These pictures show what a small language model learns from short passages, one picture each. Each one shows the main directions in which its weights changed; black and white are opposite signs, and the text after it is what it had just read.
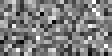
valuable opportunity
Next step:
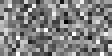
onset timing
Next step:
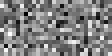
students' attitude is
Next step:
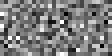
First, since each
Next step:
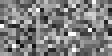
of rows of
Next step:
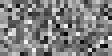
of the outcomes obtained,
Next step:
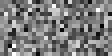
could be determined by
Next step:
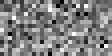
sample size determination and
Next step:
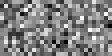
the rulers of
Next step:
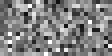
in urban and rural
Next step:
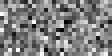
PFAS concentrations
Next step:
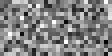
individuals per liter) of
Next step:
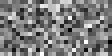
effect the present study is
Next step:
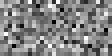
there is proper air
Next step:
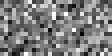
approach, a high
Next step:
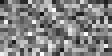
random and fixed effect
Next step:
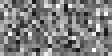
the protection system,
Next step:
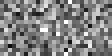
be traced in the
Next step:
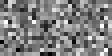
created based on language model
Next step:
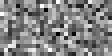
extended areas of the
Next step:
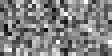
assay for the
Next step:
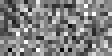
due to its role in
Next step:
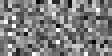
event attended by the
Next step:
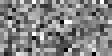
Kim TS,
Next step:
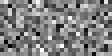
perform in a single step
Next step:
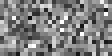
ENSO index values
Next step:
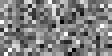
enough system with a
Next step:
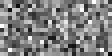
of arthritis
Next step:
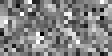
which may results in joint
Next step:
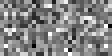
the International Conference on
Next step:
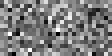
forces" of
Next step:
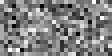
percentage adsorption
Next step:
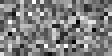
importance of English Language
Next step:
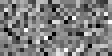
moderate to strong
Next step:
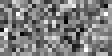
can be harmful.
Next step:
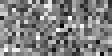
Several investigations
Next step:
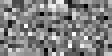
surface area²³ and
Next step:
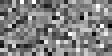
LW windings.
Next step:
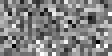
molecules, though both
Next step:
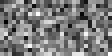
performance, team dynamics,
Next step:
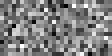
constant and maximum in the
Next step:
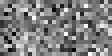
included in systematic
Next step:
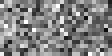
as reported in the study
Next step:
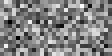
of Plateau
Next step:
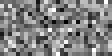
clear from the above results
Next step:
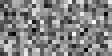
the knowledge on access
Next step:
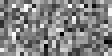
to the European public.
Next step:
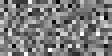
become negligible
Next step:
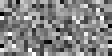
Data Sharing Scheme
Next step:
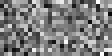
the spatial
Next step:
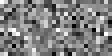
method adopted to adjust
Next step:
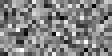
the perspective of a
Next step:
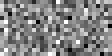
One has verified that
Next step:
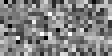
extreme all
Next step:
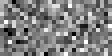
such as specific strength and
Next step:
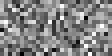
that are appropriate to its
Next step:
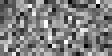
and associated uncertainty
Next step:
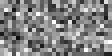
indicates the transitions of
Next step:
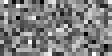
the passage and quality
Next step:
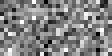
AB conceived the
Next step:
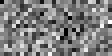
national traditions.
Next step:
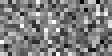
^c Present
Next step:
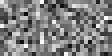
years with mean and standard
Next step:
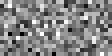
While the sudra
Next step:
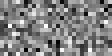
a strong correlation between the
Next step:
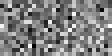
of learners' reviews
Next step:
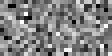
National Well Water
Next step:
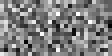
that it was similar to
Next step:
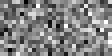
a significant difference in the
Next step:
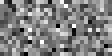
increased and evolved
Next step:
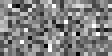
with Fick's law
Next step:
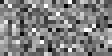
architecture training
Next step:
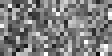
of the two. The
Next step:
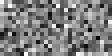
of printing and
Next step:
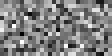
no guarantee
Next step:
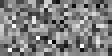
user 3’s tasks
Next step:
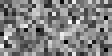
the instrument did not
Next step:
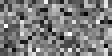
2016). A study showed
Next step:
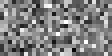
the same condition as research
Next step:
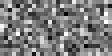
of voice as
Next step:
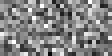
the proceeds
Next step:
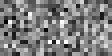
levels increases while treating
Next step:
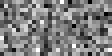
the interaction used to measure
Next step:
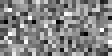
generation, the complexity
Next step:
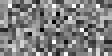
with spatially
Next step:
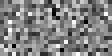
influence of external factors.
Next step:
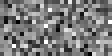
we are dealing
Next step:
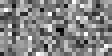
hospital waste" and
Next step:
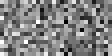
Conduct regular monitoring
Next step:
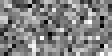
and make decisions based on
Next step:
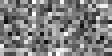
MRI- were all
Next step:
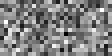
variables. The entire
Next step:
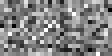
† These authors
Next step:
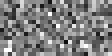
correlation ($r =
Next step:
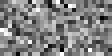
both male and female
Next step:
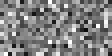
your post injection
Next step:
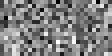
tilted due to
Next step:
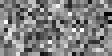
would be used.
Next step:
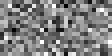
with the first major
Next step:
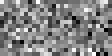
was assumed to be
